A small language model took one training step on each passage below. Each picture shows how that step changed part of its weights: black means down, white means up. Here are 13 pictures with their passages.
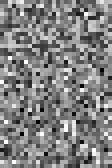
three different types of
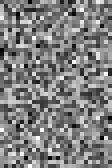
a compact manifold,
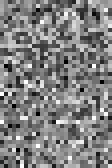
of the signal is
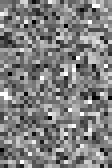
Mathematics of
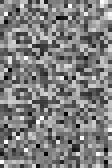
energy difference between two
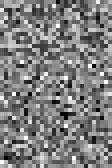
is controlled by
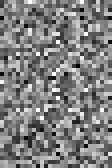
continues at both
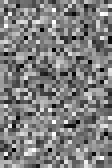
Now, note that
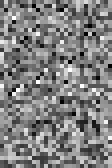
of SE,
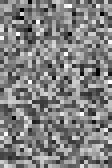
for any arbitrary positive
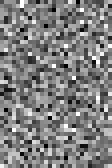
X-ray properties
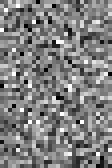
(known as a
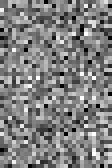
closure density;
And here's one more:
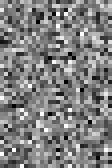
work are shown in
